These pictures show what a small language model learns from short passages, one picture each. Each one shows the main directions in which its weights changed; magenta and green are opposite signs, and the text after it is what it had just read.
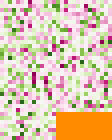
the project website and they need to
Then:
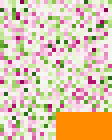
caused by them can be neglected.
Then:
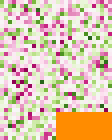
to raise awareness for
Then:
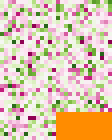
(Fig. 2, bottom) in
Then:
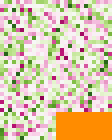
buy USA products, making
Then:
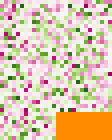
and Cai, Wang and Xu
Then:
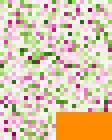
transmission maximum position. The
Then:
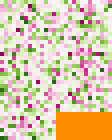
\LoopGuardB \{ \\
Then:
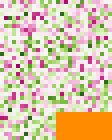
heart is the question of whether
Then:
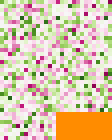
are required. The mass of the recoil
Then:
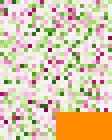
GDG) showcases the minimal
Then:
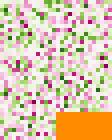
{LigthMaster}) when both the
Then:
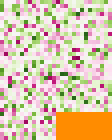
potential of mean force. Sections
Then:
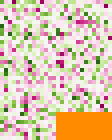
with is covered with small quantity
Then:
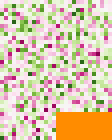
many astronomers are already
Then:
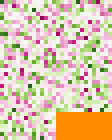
Dessert: Harmony in
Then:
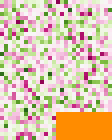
market researcher must follow conventional
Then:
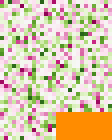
where $\Gamma()$ refers to Gamma
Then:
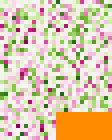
a synergistic interaction between the
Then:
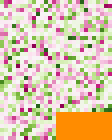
beneficial or detrimental to the
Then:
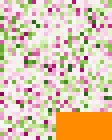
the counter-part is bestowed
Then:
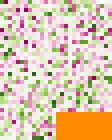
image and classified it accurately Figure
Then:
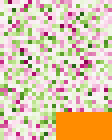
to be able to afford the
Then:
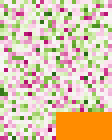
the list below, please select
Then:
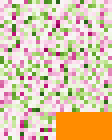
revealed that the fish farming
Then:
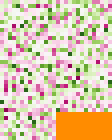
or the *cyo* quinol
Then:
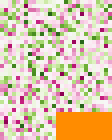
and the formation and use of reserves to
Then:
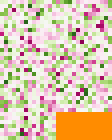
assessing and advocating for the responsible
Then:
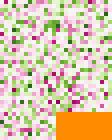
label of \texttt{0} or
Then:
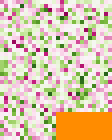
98% yield. Compliance with
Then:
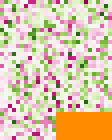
Discussion The central objective of
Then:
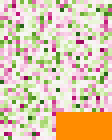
democracy. It is based on the
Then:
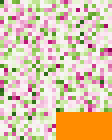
positive and negative rewards,
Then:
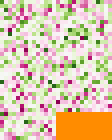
with a given $M_\star$
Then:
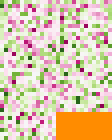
the comfort preferences and
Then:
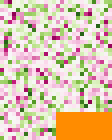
used in this study is shown in Fig.
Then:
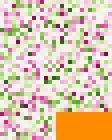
process of promotion of individual countries in
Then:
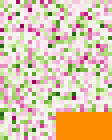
are believed to be due to
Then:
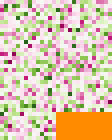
to observe an entropy production
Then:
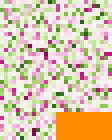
highlights the sector-specific
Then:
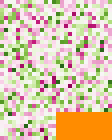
will differ depending on the level of data
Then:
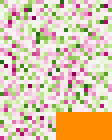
we have also provided as another
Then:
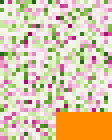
838 which contains 1733 number of
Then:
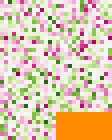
while working. Finally, there are the
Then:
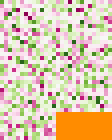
namely data lags, the
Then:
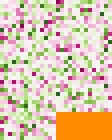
for further research This research presents three important
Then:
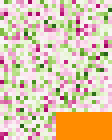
it is recommended that they be
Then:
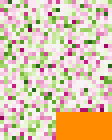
scenes with neural spikes will be
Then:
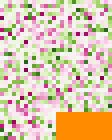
institutional related documents, research
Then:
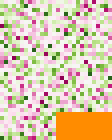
reached the Aegean has long been
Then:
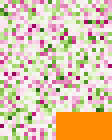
also the event with the most copious
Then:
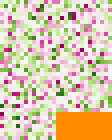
some form of immortality depending on how
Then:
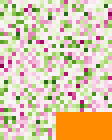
South East (e.g.
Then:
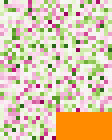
confirmed to the best of our
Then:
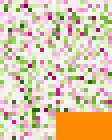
which we record them, I emphasize
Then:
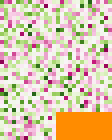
reason is as follows: a change of
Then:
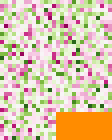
the relaxation is now a combination of
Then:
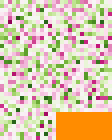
interacting through the exchange of scalar
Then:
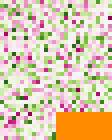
to the family Asteraceae
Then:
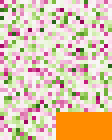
is the ultra-high mechanical
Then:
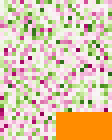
Here we have chosen for our simulations
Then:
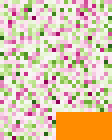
the parameter space, and another at
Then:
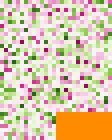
and also influence biological communities.
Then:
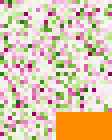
across practical variations. A complete
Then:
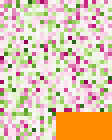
to the SM in order to cancel
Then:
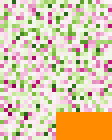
City Heat Map gives a
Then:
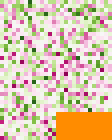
that the planet formation process begins in
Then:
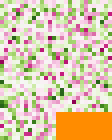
replacement of bone flap.
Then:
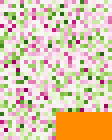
found. Indeed, in Waddell
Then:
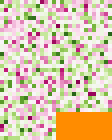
and dynamic spectrum of Twitter
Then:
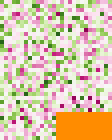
PCR cannot be related to the absence
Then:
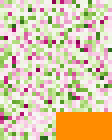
is based on messages in communication being
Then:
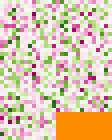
averages over the three schemes and
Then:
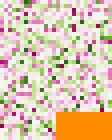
vibrations. To describe the
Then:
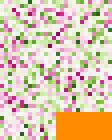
used as a casting material in the
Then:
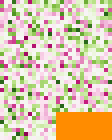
renal failure patients. Such
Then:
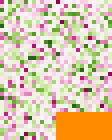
Fig. 5. Sensitivity analysis results for
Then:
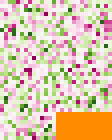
which seem to be broadly shared
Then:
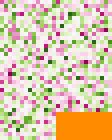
deep expert domain knowledge in the
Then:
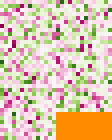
color in (b). Adapted from
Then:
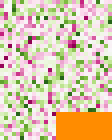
matrix which would otherwise be used for a single
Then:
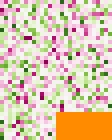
a double-Gaussian signal
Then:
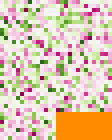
education in the age of technology: The
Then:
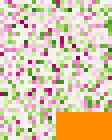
initial learning rate of $0.001$. The
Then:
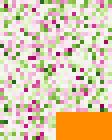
of nodes and the sizes of
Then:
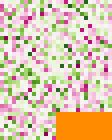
incidents that replicate acts
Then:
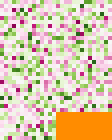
the observed final state depends on both the
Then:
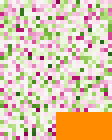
the muscular layer and neutral
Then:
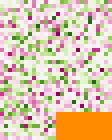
not yet consistently engaging people
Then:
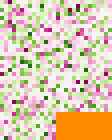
**Data pre-processing and
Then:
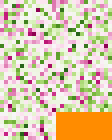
status of the consumers [2].
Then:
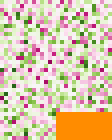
waveguide cross section of $W
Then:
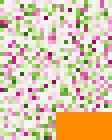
the Doppler magnification effect
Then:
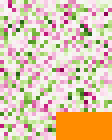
is no conclusive consensus
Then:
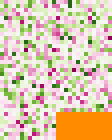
of the He flash, and no
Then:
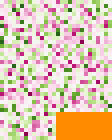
conventional open method was done.
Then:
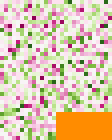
calculation of the four-point
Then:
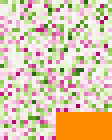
of the Republic of Kosovo has
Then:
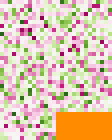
can influence the VBM or the
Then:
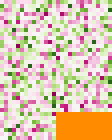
blindfolded student an item to
